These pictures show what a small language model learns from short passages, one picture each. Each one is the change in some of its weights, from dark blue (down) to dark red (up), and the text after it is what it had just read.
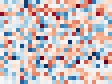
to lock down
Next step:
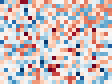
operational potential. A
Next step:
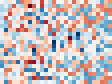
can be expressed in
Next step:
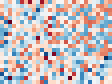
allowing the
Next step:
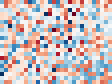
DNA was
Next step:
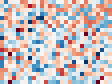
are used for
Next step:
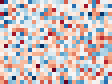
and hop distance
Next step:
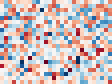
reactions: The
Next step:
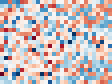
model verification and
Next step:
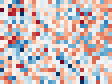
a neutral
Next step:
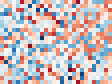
complexes of
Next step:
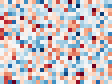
taken = 8 mg
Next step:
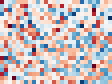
information specified.
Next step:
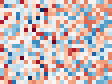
of purchase
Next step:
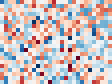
strategies to limit the
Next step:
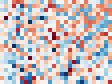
and mechanical properties of
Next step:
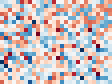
authorities, school
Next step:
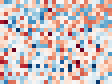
, as detailed
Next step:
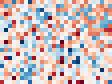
mentioned above,
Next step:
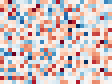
obtain a desired
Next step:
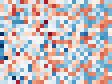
the product is
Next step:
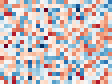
and found to
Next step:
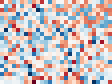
referred to it
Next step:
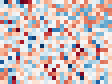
processing, and daily
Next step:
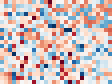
1. The first
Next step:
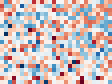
reduced rate from
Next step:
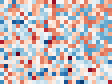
these two materials are
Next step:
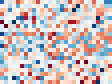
is much easier
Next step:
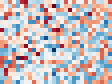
in the study case
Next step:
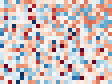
products with a
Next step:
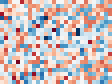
practices. The findings
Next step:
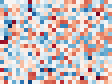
music, monuments
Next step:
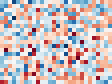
L.) pour
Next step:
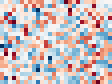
by incorporating the
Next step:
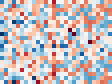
these products is based
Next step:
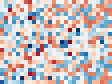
needs of the
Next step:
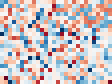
values at CMP
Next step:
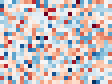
to compute a
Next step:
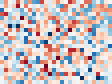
For others, in
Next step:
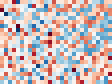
examined as potential
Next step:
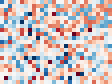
human genes
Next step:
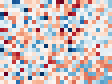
and ecological
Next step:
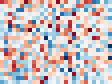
the rotated
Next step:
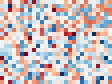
correlates of
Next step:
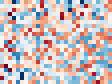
by a wide range
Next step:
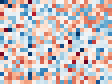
composite are performed,
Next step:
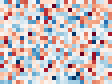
in accurately
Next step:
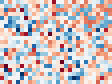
English as a
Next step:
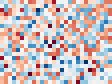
best individuals. From
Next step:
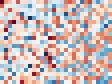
there were 146
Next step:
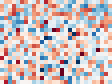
the general population.
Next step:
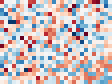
Ferry area
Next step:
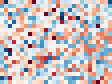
reduce this deviation,
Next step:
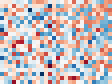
they focus on indicators
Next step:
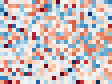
at this stage due
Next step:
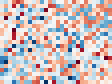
and maintaining
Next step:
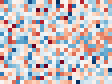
XRD of
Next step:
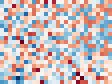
this version, the
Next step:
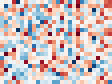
also known as
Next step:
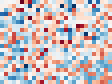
the taxes
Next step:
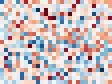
learners to better
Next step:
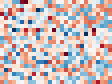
under grant
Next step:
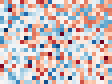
analyzing an investment
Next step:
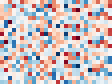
be detected in
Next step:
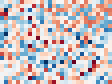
often informal and
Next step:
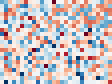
country) to
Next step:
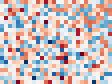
their integration into
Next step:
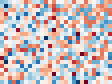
formation. The obtained
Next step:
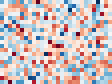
for octave
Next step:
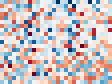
varieties to
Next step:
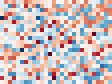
with what he
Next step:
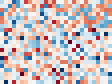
frames from
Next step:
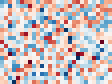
models or models of
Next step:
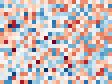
15]. More recent
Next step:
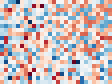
that The difference between
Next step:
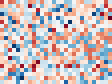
carry a wide
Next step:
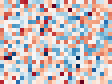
in the soil,
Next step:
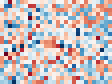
change over the period
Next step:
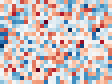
the child is six
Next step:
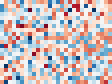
it belongs has
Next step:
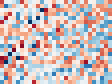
of the study This
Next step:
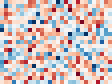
generated by the new
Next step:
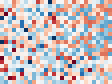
who believed
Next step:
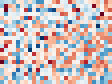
of the sky
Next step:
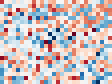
been focused on the
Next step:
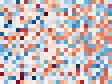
outage probability
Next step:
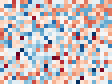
500 patients.
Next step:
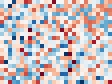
material properties of the
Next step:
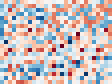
has been observed by
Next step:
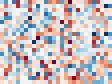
in periodontal
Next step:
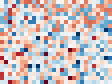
which highlighted challenges
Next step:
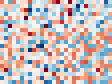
are preceded
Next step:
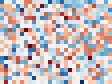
biology perspective and
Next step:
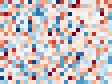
used as it represents
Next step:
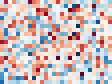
derive the
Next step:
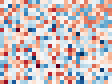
yield. The
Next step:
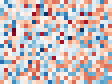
Vine' also
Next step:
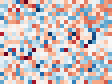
will play a key
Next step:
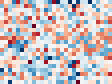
a rise.
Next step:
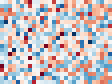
paper consists of an
